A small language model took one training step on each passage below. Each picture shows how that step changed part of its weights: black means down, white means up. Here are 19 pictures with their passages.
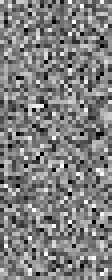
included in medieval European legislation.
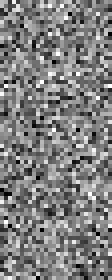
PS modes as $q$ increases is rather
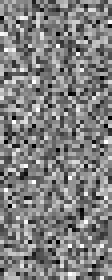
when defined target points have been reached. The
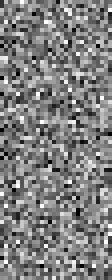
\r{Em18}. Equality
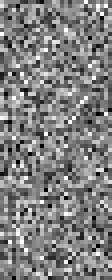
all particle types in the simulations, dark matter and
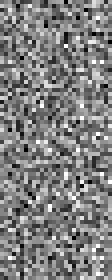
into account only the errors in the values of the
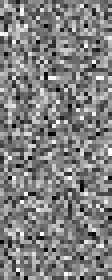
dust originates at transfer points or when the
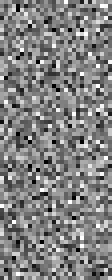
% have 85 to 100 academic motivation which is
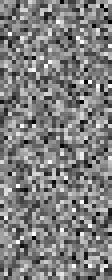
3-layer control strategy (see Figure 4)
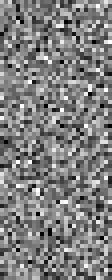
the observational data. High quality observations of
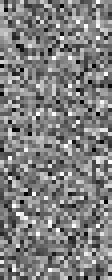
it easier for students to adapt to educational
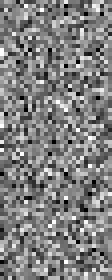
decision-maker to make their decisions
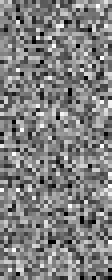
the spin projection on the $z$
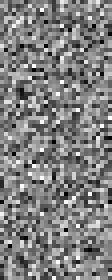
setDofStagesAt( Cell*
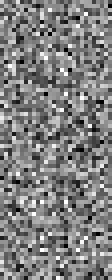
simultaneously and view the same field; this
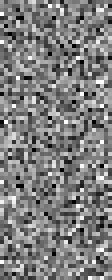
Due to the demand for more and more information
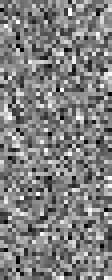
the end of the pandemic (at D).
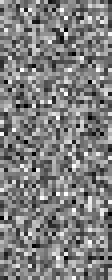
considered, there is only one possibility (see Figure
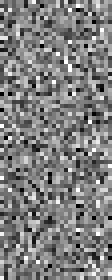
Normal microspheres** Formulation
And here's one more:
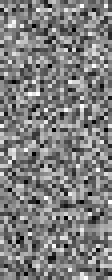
in turn forwards the PXD data contained
